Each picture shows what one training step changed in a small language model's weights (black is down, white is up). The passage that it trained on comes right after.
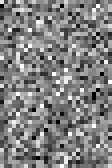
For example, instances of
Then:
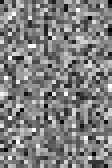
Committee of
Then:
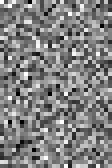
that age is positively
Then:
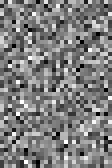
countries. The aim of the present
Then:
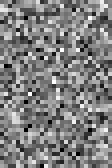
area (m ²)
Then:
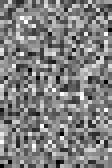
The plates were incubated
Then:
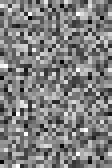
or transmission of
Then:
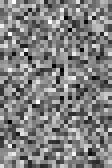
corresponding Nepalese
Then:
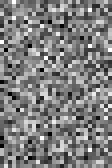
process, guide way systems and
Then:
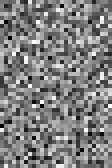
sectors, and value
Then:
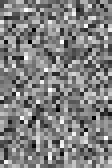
for the Capacitated
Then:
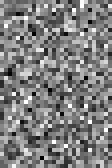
His research interests include
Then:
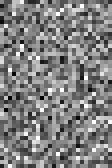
the end of mashing
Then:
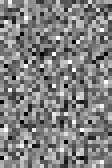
government as factors success
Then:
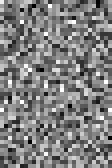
0). Relapse
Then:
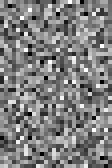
or "works in
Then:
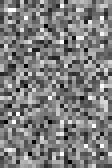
Faculty of Science
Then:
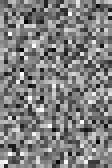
the desired support to the
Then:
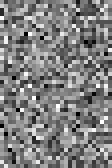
criterion will allow the tool
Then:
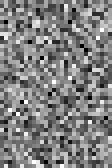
roles across developed regions of
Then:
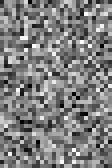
requires extremely
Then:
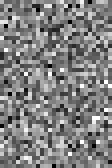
study are presented in Table 14
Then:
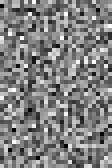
investigative activity is an important
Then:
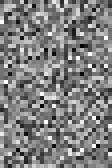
and the reforms being
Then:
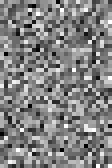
not in my opinion
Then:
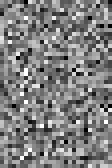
complement system, changes in
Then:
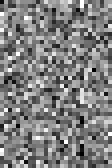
interaction. Hence, only
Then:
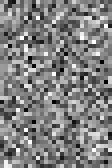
by Briones,
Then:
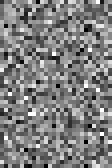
P.V. et al.,
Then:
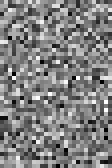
are heading towards
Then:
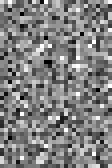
z_3 level 3.
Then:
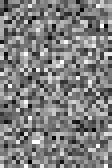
that while there are some notable
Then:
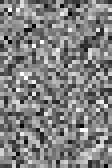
The experiment was conducted to test
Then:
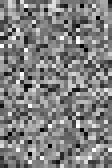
the pattern of sequence
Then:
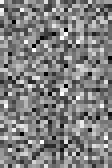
areas. Compliance with
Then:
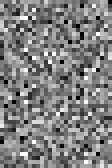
specifies that same sex
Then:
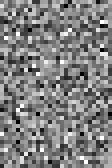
stomach fundus
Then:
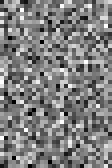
functional activities like stair
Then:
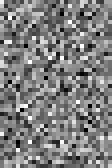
Image Interest
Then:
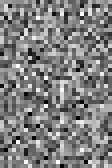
clinical profile of patients
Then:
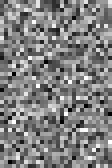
reality of humanity.
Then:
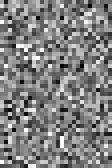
This might indicate that the
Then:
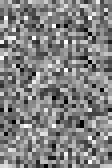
belief), i.
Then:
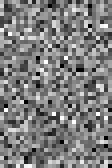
resistance may depend on the
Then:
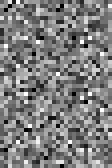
One of the goals of
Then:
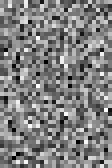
second objective refers to
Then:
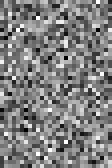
consisting solely of
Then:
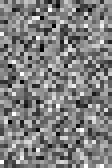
5 the conclusion is
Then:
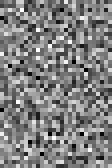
subtropical transitional
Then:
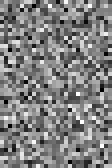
have been mapped to
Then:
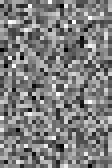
of any common dopant:
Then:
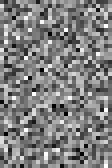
there is also speculation that a
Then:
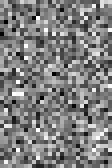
by Collet &
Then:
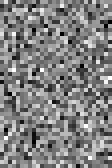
will continue to be
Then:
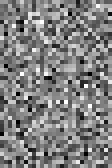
to develop custom components,
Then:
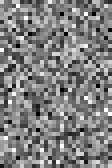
Turbine 1 may offer
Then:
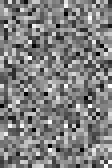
acquired, so that
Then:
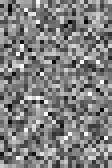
the alveolar process when
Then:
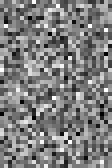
design iterations. To further
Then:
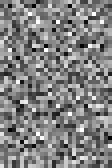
Skills; using the
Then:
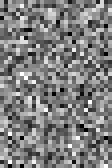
The asymmetric
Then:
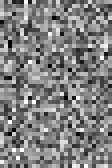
outcome achieved using
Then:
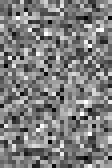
of Access Control Figure
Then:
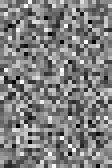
Templates Figure 7
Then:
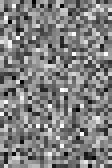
ruled not to be
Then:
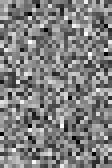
very challenging to limit
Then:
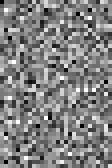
is an exhibition that
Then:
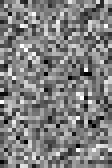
The method of modeling of
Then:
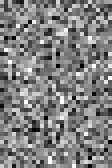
through legal, financial
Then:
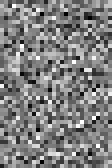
the notes and user
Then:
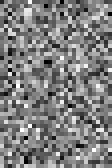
3. Model of the
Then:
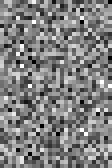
the full spectrum
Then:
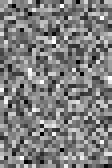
and at the beginning
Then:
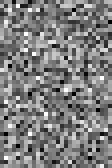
following recommendations are
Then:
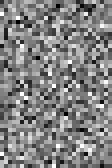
as well as concerns about
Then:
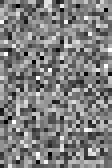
units of blood within
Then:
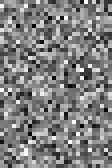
networks. The cipher
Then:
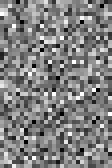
and a performance assessment for the
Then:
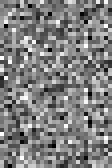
communication systems. They
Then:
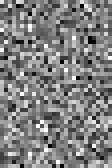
less than the tabulated r
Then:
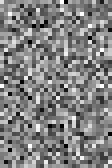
develop a high quality buccal
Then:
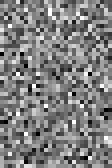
mainshocks of the
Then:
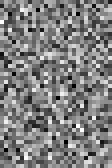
highlighted. With
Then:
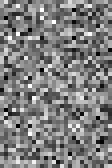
therefore recommended to
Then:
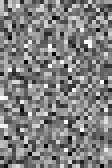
can also be assessed by
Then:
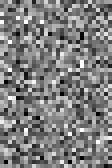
These findings show that the
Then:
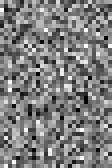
experience unique,
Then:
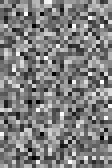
Overall, it was
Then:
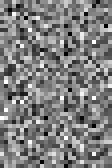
Bench DAQ and
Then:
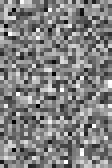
declared How to
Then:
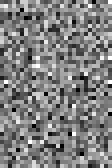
an np one. From
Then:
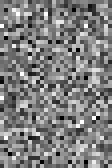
philosophy and research
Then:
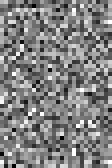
the laminates.
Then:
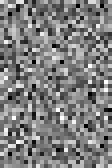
may be considerably
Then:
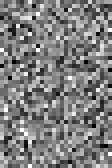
[6]. The primary
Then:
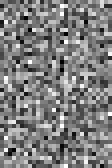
EU Study Tour to
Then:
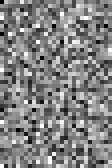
biodiversity, environmental
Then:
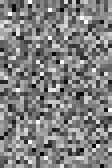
unstructured and structured
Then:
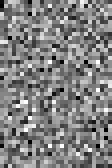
are manifested in the
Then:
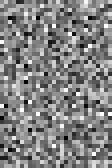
State Security
